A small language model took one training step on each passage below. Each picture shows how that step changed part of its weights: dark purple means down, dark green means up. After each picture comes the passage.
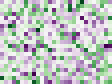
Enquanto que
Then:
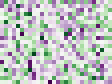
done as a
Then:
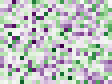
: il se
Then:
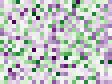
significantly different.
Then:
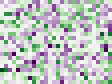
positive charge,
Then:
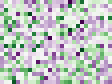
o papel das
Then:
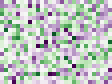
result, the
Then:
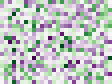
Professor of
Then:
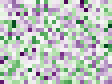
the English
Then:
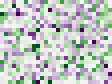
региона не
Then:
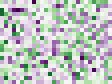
mode dominating)
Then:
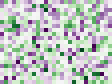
los sistemas
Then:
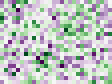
cases presented below,
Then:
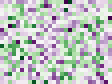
no processo de
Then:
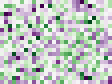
same amount
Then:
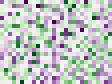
os professores
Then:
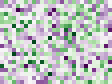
lowest excited
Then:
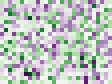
a qualitative
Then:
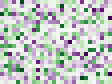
y ahora
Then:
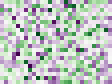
outer bounds
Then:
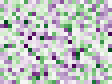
and it appears
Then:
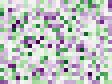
were lack of
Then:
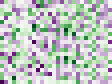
model of this
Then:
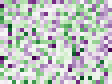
to enhance
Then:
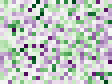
ausencia de
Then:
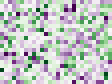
= {Phase
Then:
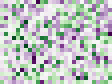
that the evolution of
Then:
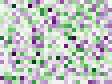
эса 3
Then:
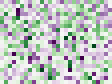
probability we consider the
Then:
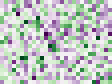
fields become
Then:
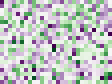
de hoy son
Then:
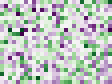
1:1 complex
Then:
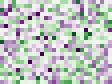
regardless of
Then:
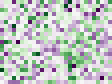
fluidity from
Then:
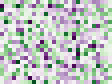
and cold components
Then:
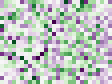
under Grant
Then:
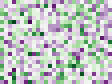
set of linearly
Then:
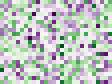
prices. In
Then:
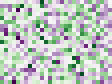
for these measurements.
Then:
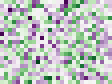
cells obtained
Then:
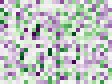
networks that
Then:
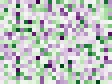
is illustrated
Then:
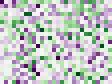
trimer solutions
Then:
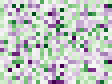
momentum 0. For
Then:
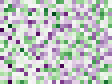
associada à
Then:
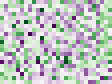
points lie
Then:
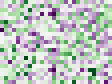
present work we
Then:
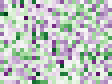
da en la
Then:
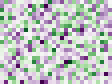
has suggested
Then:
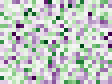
ta katta
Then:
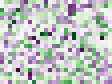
discrete set
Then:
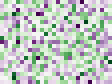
\lam}$ and
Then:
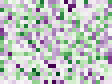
assessing the
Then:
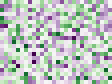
of the effective
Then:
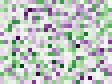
In addition to the
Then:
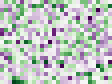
gain is not
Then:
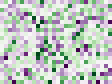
\\ Total
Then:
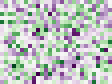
find that the
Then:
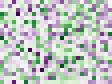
magnetic field has bound
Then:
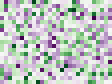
small effects induced
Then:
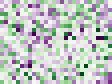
ularning dars
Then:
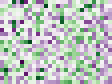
torno da
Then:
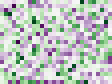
De private
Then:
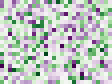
compétences en
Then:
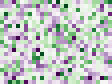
population) sans
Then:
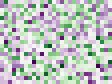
is estimated to
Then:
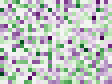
exchange of
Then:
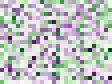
measured; no
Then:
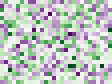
in more detail.
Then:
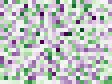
simulation cells
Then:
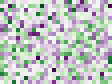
caused by the
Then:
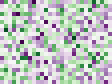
utiliza el
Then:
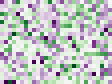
complex innovative
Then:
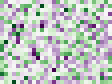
marked by
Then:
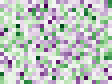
the latter
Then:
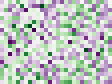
an important generalization
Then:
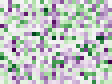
which is a
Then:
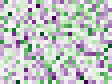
atrium on
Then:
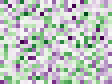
in Eqs.
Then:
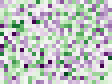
build an
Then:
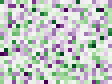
and Leung
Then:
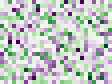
m$ due to
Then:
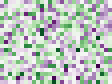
ACF for
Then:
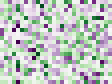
en el TP
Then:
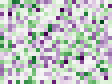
has been provided
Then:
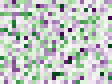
o aumento
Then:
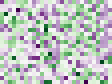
consistent with each other
